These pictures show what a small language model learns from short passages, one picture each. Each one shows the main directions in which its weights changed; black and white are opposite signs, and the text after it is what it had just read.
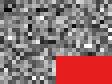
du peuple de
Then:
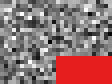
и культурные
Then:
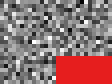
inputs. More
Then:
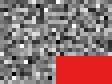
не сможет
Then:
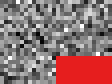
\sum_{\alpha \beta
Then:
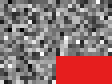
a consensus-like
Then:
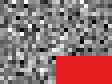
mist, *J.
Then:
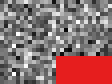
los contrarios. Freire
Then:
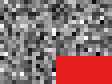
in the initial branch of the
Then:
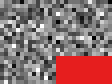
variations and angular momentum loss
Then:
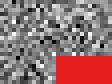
the center-of-mass
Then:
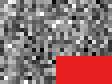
*A história nos
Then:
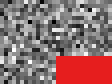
the pion fields.
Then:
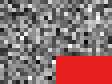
a string of reduced spins
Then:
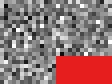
data compression mechanism could be
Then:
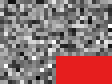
a seguir para que
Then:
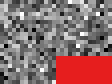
// New York University Journal of
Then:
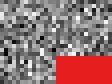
the absence of measurement
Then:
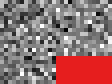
details of the QCDSF
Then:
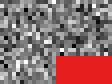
cuidadores sobre a
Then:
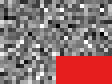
finite value asymptotically in the
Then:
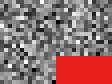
where devices operate
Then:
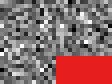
independent) coupling $\tilde
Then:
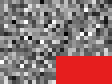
qobiliyat va
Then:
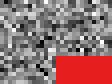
is the large-scale velocity
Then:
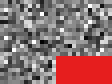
orqali pragmatik,
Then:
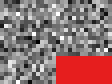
and highlights the contributions of
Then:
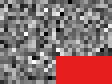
de forma inmediata,
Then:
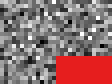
by stochastic differential equations
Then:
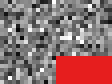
Hubble parameter allows us
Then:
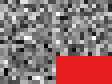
the absorbing state that
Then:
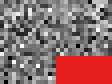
and different exchange algorithms between
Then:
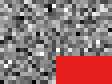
tel : *"la
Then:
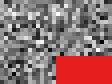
of the Lorentz algebra.
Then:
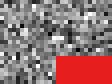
are ordered by the
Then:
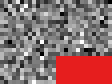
selama konflik
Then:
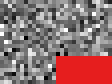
to the experimental constraints and to
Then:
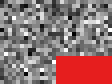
simple cubic lattice with
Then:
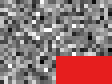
a de Fox e
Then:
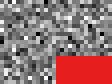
we report their decomposition in terms
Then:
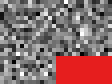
the effect in question. We
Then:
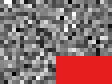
is given below: Two
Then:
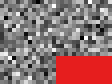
and it is not easy
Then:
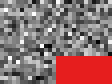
que a “Educação
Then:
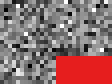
бир марта
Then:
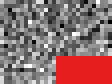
QSH state with
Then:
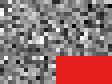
References: 1.
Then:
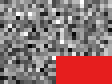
at 12 months of
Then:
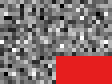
importante resaltar que
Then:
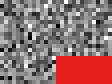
new MT type,
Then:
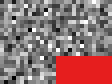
zákonov v
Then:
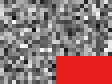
древности (3
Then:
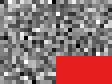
qandli diabet
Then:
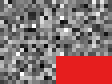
posing critical challenges for
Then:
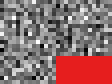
masking of transmitted
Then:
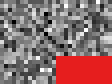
yoshlar sport va
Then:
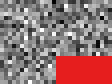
a volume-averaged
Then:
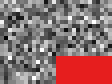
we show the average conformal
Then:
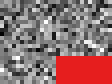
and two complex vectors $\vec
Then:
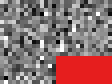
samaradorligini oshirish zarur.
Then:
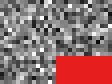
a-i putea
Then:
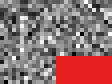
the zero-field critical current
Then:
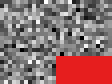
there is a tendency for
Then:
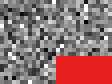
further details about Cases 1
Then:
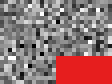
shuningdek, salbiy
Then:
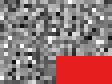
the hydrogen atom, with
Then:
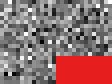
naturales estrictamente
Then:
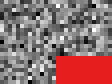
get the explicit form of
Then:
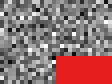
simulations of lattice field theory,
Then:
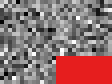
\eeq The use of
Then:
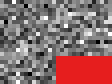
In the region behind
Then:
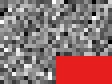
grande parte das escolas
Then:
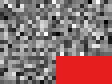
final result for the partition
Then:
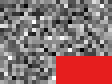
and (d) Region
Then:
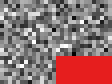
in the collective states of
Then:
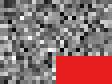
P., Shihao,
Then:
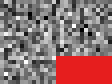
of output features from its
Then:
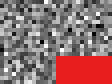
it is important to understand the
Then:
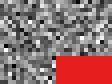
before its end; vertex about
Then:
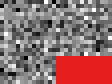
can use the following data
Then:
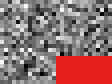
qui comprennent la
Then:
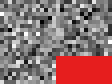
supergravity after
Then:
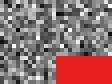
from $\varphi$ phase to
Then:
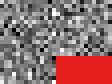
a competenței.
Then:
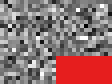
for magnetic field amplification in
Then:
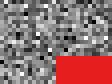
energetic electrons appear under
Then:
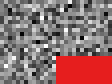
a LAPs,
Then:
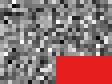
to be conservative and take
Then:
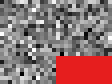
but are they efficient for
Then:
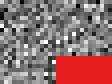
the same way. By exponential
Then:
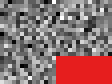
contradiction that system
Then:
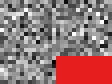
a constant delay between
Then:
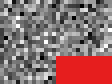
Sul, RS:
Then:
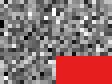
of ongoing work.
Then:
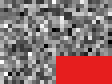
62% de los
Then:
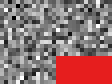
kurashish bo‘yicha
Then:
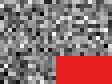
they are independent of temperature but
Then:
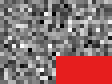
ovoz berish va
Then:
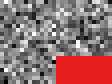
is the concept of mind
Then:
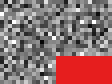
accidental, we made
